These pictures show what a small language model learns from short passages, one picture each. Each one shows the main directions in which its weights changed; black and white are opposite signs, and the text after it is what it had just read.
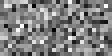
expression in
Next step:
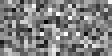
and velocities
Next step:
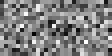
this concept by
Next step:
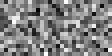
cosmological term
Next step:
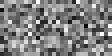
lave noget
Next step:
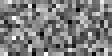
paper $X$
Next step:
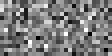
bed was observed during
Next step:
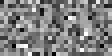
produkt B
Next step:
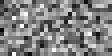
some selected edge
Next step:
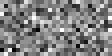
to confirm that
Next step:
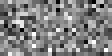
reasoning over
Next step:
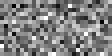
spectrum, it
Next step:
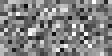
satisfaction of
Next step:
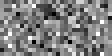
assumption of zero
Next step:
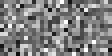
the cultural
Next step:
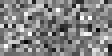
the entropy
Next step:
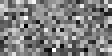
gradient studied
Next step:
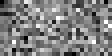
мы уже
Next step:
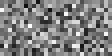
ranging between
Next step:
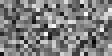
choosing the
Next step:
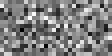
the loss factor
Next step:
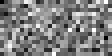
нави эса
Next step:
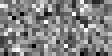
recente. A
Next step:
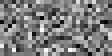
could be considered
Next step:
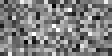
donde los
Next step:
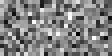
Mandiana et
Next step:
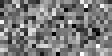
because the temperature of the
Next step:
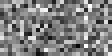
in every
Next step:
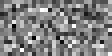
in comparison with
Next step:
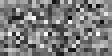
bounded so we can
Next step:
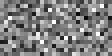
ejected material
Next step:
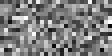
securely share
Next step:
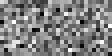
dari tahun
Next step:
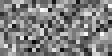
in the body
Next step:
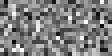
(c) As
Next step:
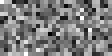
va o'qish
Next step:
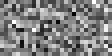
in Sects.
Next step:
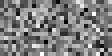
by figures
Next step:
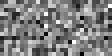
% HCL
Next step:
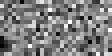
infections in
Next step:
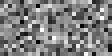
basis ensures
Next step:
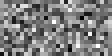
study the scaling
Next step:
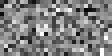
of work”.
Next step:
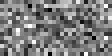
da área
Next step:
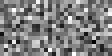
protein, where
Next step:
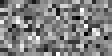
were obtained using the
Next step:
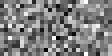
the past,
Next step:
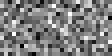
New York,
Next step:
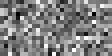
de mineração,
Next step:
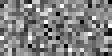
mesh integral
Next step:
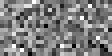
that there is no significant
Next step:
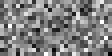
the literature.
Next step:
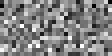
their operating needs
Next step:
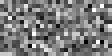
olib borish
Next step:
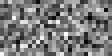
to deal with
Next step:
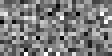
processes, if the
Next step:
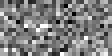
concentrations of
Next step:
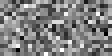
particular bacteria
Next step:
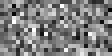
method in this study.
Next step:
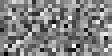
a biodiversidade
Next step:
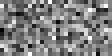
detect entanglement
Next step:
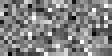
to be $a$.
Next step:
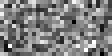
of its input and
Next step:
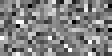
also be observed in
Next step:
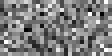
locally to these
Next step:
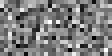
follows the density distribution
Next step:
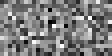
anticipating that
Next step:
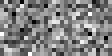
Author contributions
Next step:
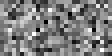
Kant nel
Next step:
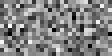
the contribution of
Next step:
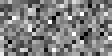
al. Local
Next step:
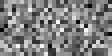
a lack of
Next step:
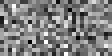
on the phonons
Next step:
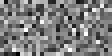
explore the function of
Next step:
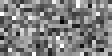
and have different meanings
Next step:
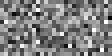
tant sur la
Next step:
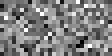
de Aves na
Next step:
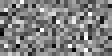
model will be compared
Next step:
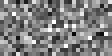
not pursue all
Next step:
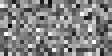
the unbiased
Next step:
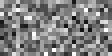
with 13 spins
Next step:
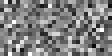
by embracing
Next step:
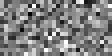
order of the population
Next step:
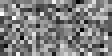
and becomes
